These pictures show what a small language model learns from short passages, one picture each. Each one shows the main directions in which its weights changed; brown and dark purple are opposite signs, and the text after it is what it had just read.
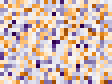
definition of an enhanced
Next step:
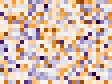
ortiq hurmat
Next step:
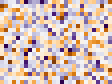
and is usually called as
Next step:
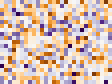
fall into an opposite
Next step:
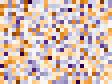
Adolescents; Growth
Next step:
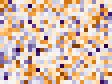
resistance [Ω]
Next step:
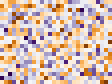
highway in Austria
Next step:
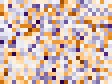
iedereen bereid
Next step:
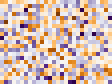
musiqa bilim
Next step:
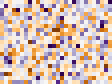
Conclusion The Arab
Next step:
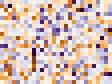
очевидным, что
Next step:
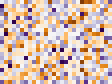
risknivåer är
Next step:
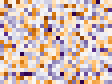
hisoblanib, bunda
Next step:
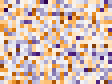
o'zgarish va
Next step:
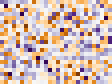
multiplicity of historical
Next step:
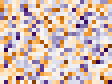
and critical frequencies, as
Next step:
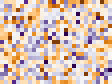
В статье представлен
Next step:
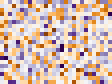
DNA extractions and
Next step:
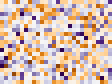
Roughness (–) 0 2
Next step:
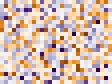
Dalvi K,
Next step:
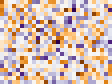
while implementing techniques for
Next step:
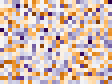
va taraqqiyotga
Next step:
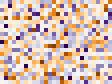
and identified that differentiates
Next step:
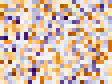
implica considerar las especificidades
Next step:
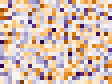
skills, aspirations, and
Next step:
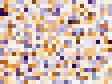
uno de los considerados
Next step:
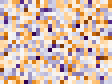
This language presents recycled
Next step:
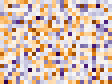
oshishi sifatida
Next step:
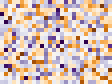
The reaction mixture was then
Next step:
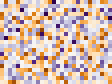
area and only if B3)
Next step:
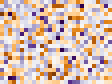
для формування наборів
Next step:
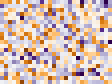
Let S be the finite
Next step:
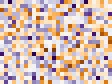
two vital hormones.
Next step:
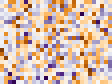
*Gateway*. Essa
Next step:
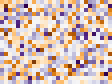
Types** There are
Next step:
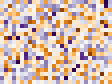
Diabetes Association.
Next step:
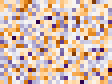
4.3. Single
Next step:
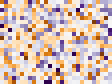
using [GitHub](#)
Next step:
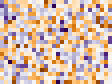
була низькою
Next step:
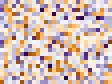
the mucilage. The
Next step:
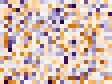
of all subjects, not
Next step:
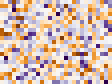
Norway. The centre
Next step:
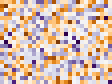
вид се състои
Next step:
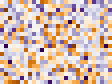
Table 1. Comparison of
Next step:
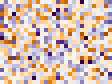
la Recuperación de la
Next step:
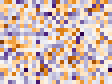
distribuição de empresas
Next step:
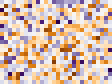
If farmers purchased
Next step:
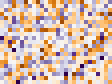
на базе LLM
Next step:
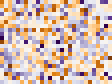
Бу борада,
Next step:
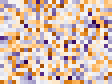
and areas of activities they take to
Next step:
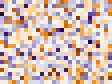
calor (Vieira,
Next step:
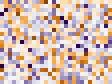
the most significant avenues for future
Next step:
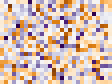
Rosnay, J.
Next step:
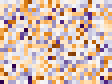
activity consisting in processing, is
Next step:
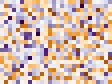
caused by prolonged
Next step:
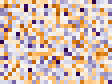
professional growth and the fundamental
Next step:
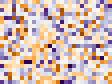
stabilization of the anterior and
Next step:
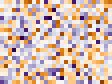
kingdom is further
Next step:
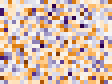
spiral shaklidagi
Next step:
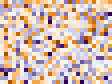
la implementación y el uso de
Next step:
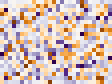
the structural dynamics of the
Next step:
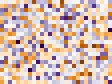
modernes, en facilitant les
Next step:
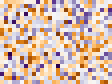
are good indicators to determine
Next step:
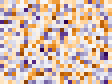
[6] Thus, this study
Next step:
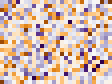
mesures étatiques sur la
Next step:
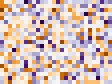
chiqarishiga mumkin va
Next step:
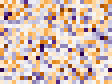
different diffraction angles.
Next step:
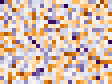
and deep: an ideotype
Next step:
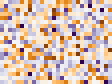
Natalya V.
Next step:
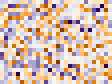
schemas (XSD or
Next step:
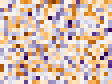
T. Díaz.
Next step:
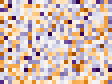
e os profissionais de
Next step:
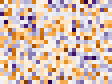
step is performed by
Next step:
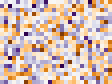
sőt, a
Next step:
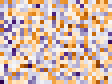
urmează a-și
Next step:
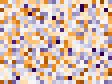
salohiyatini institusional
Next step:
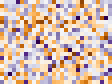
Against the backdrop
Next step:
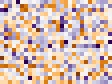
staff) and material resources
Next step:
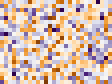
Kozakov, Y.
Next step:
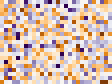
its reliable capacity to
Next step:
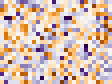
as contradições, os
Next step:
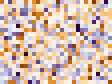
**CAL-X High
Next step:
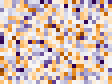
din partea statului”,
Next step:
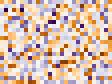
of 150 auditors from
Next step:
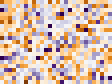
ou la révision
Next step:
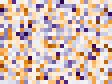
important role in supervising
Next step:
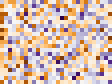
to be developed at the Marine and
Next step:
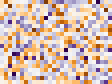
evaluation of the objective function at
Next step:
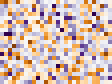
to serve said application in
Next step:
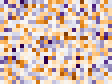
серед працівників
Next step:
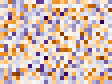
всі категорії
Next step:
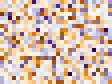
отношения.* UDC
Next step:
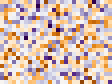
These are the supervised learning where
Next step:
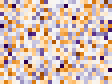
contre, la saison
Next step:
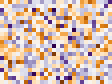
as in the single type model by
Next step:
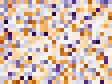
of cannabinoids was
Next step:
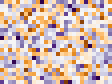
chain activities in the domain of
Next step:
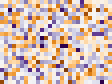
що тестем Едуарда
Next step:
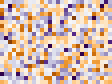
DNA Fragmentation
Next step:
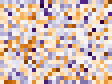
is present in 5 out of 100
